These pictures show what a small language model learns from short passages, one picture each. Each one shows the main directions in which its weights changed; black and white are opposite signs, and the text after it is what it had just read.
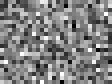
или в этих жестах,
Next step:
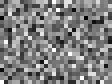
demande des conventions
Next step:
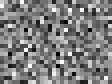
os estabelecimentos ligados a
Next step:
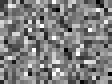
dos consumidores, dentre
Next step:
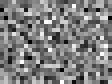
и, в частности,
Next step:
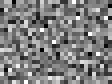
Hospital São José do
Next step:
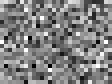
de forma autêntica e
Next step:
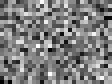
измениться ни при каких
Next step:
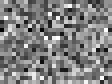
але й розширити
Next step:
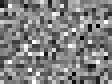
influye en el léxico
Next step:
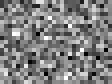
convincente ao autor —
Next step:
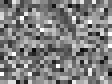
3. Qosimov M.
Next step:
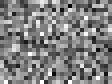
grande, não há, na verdade,
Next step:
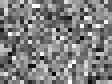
lavhalar (uning
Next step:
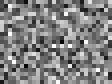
qaratilgan, birgalikdagi
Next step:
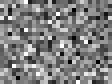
fiksion xossalarning
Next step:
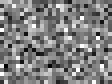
-13 dungan terhadap konsumen
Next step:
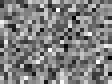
ajustamento funcionais, tenha
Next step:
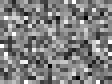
учебный план всех
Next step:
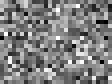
времени и обычно
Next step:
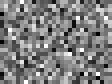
u bugungi kunga
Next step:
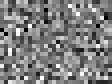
задругара. Осим
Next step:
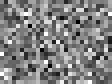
кезларда унчалик
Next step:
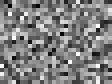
10^0 surilgan.
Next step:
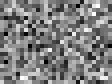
указывает на их
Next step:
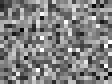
tradução para a DG
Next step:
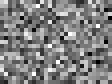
principales: - Los enlaces
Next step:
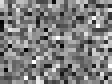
xorijiy tillarga
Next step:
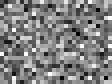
en el género masculino
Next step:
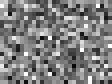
manifestación del aprendizaje; es
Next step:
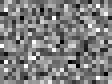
KPK menjadi penentu
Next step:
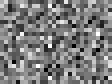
dell'offerta educativa
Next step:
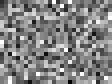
mismas decisiones de contratación
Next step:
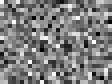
T. Makhzuna,
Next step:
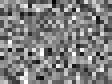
katkısı konularında
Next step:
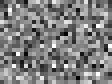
qilinib, zamonaviy pedagogik texnologiyalar asosida
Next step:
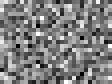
de conflito de interesses: os
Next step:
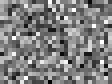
problemas enfrentados para a
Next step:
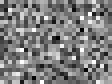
Ko'rsatuvchi elektr
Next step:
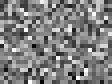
выполнения конкретной
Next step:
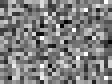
qual é calculada a
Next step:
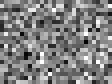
protagonistas y de cómo
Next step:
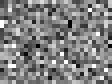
farmu a tam jsou
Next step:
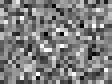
Brasília – UnB e
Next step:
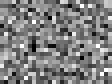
Evaluación de enfermedades en
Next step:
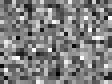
(tengligi) ni tuzish
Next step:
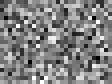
чоралари тегишли
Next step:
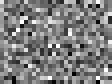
VI SD Negeri 2
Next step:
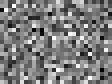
ал, турмыс
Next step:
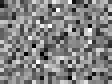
podemos pensar que há imagens
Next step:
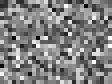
features of the content of
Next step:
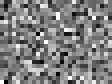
In view of the terminological
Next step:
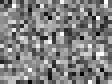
despite the opposite
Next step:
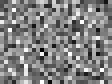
imperială* prin care se
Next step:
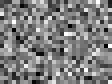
Explore (Kashf
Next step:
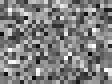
контексте масштабных
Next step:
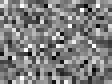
Comisión Institucional Investigación
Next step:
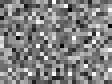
demasiado significativas, y que
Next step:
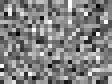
этих кризисов. При
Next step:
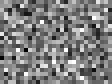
Сириуса весной
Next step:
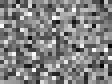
shifobaxsh xususiyatga
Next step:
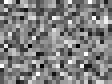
Figura 4 – Artigos
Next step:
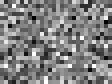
TIC, essentiellement des
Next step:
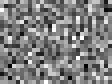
das 15 unidades informaram a
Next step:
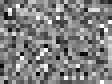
Бош муҳаррир:
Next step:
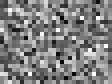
ликвидных активов,
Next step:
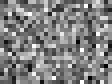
нюх (вместо
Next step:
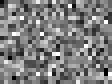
irgendetwas, wo du
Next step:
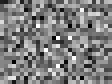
degan fikr ham mavjud.
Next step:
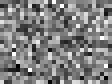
mahalliy sharoitga
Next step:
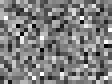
тавсия этилади.
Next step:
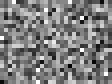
пр. Уточнены
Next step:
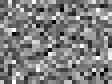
kendala administratif.
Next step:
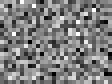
yechish.** Usul:
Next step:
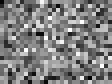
que a marca ou o produto
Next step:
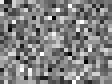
Sayı 8: 31 Aralık
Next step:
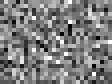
También considerará los
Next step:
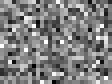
- 8) so'zlarni tahlil
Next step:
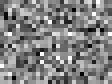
Гуноҳи эса
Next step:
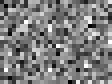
فتح الباري شرح
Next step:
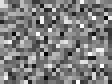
na escola: desafios
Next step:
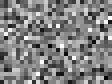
яких має назву
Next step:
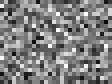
14 may) / Mas’ul
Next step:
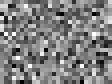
En las Figuras 2A y
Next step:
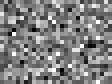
bayon etilgan. Kalit
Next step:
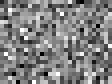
già in lista di
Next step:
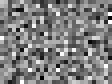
économiques et sociaux.
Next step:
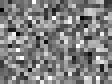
90% dan ortig'i
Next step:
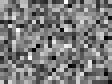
seja, “por alterações da
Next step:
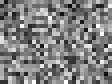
lebih nyaman dan
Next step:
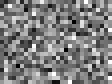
en la que se aplica el
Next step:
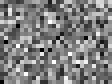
institutlari siyosiy
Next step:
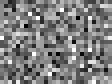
kishining javoblari
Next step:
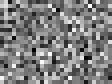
dat de ondernemer
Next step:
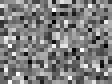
protegerse a sí
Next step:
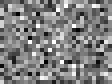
arzonroq bo'lishi
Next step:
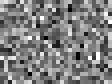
de iteraciones de warp por
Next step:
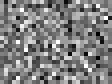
: décrire des aspects
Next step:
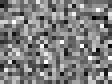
legality, democracy, the
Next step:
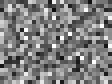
oshirish, talabalarning individual imkoniyatlarini
